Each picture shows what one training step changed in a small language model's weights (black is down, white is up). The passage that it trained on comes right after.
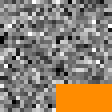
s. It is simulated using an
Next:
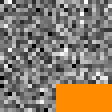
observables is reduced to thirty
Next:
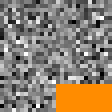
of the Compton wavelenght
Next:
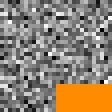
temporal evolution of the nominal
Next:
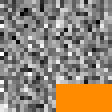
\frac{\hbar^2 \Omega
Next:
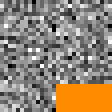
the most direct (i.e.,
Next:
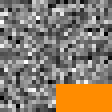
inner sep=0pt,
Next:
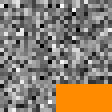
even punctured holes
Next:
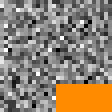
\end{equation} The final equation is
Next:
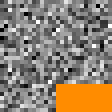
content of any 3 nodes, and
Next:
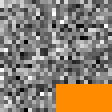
the context, based on the selected model.
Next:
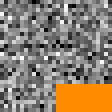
important to state that actual aberration
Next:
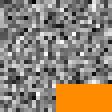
request using DeepSeek
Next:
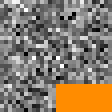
topology of the network is in general
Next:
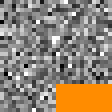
the related dynamical gluon mass $m$
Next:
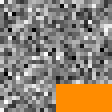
difference between $\beta_k$ and
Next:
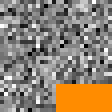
Energy Cosmic Rays
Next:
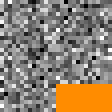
for native Hawaiians and
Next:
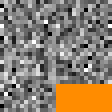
(UNRATE) is included because
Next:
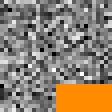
produced to meet the threshold --- even
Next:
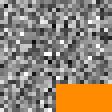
other words}, we show that
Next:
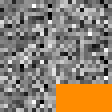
FPR & Power & FPR &
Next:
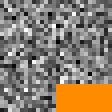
Galaxies: clusters:
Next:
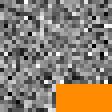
variants address the training cost by deriving
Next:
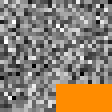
different functional form and shape. In blue are
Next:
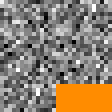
of the essential one. The next part
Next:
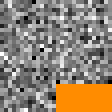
rather small (see fig.
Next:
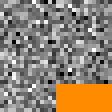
data in visual manner. The
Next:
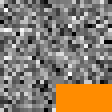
technique enables applications where data is
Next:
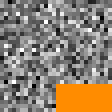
of cosmological observations during the past
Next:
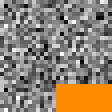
of 3$d$ transition-metal
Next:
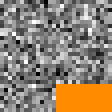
an energy-defining slit. The
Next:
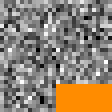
Therefore, $n(t,\xi)$
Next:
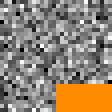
from the Chern-Simons
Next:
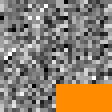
defined later. Starting from these scattering
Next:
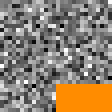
appears: the survival probabilities
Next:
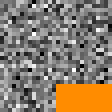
can use the decomposition: \beq
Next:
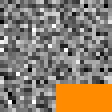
echo, attention is turning
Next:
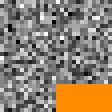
core-shell NWs and
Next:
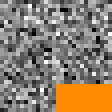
for transiting extrasolar
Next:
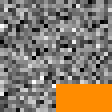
helping grains stick
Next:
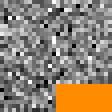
the percentage of all tweets
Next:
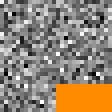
of frequencies $\omega_0$ and
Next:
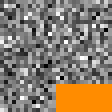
Quantitative cardiac
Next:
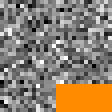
firing activity, by taking
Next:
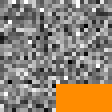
be considered as equivalent if one can be
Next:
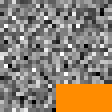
point particle.* This is very important
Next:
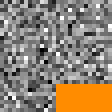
to problems in the usability of the
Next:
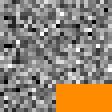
lenses to the object space, as
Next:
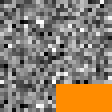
in magnetoresistive random access
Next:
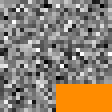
BH mass estimates from dynamical measurements is
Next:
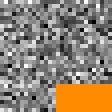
significant. Although our method introduces
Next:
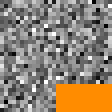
that asymptotically for large $L$,
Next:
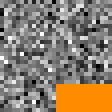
arises from the conformal factor of the
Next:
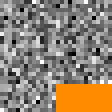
(we disregard the difference between electrons
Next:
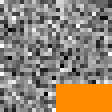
these curves when they are plotted against
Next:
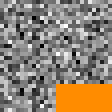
60 Garden St.
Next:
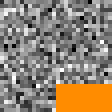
are pre-set in a fiducial
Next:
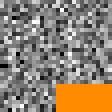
is related to the pump field
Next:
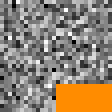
magnetization axis. The magnetization
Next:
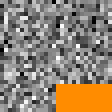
a balanced dataset, we select
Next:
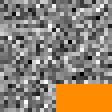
shape of the curve and how fast it
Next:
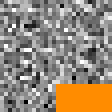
\sum_{k \alpha }
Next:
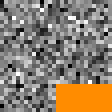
5\% naturally abundant
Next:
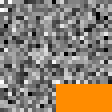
we adopt a similar systematics of
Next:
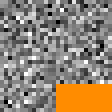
of $D$ is {\it well
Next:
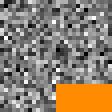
is due to the interference, has
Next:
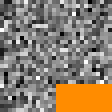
collisions between ions and
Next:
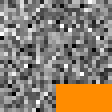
The detection of neutrinos would be crucial
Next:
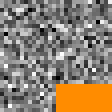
least one cluster exceed a threshold between 15
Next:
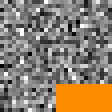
be challenging to model the geometry of
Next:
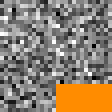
under the model described in equation (1).
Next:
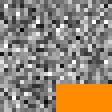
a component of the Dark Matter
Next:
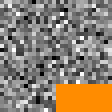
fits are only possible for quark masses larger
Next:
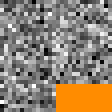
vehicle. LCD
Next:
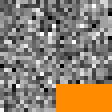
regions. To explain such magnetized
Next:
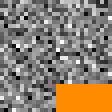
micro-structural variation, as well
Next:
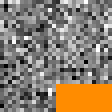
Under this new concept of
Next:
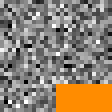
07 with doping $x$ =
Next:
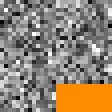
the DOS which is generated by the
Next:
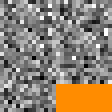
parallel \hkl [111].
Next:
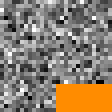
conformal compensator. The
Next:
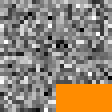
Fig.~1 (c) as an
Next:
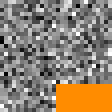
achieved in Patient 1. This represents
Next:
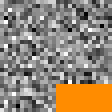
} \label{dens.eps}
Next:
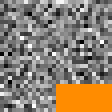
Our analysis leads to a possibility of
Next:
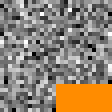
the paraphrasing prompt
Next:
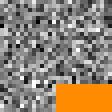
smoothly during the austral
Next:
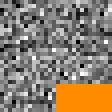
tensor product of $Z$ operators applied on
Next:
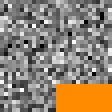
of the off-diagonal parameters the effect
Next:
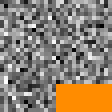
does not need to solve the problem of
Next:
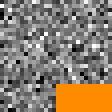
distribution of a great varity of
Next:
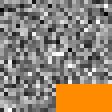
bound state with 2 particles. We calculate the
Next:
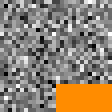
for Na\,I absorption in the
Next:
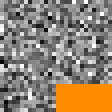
(main panel and lower inset).
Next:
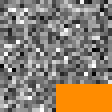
and commercial partnership
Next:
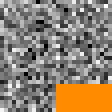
of over 30 if the foregrounds
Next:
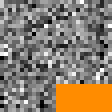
where this substring is contained
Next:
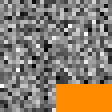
collusion among some of the intermediate
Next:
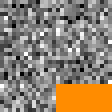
a persistent \textbf{communication
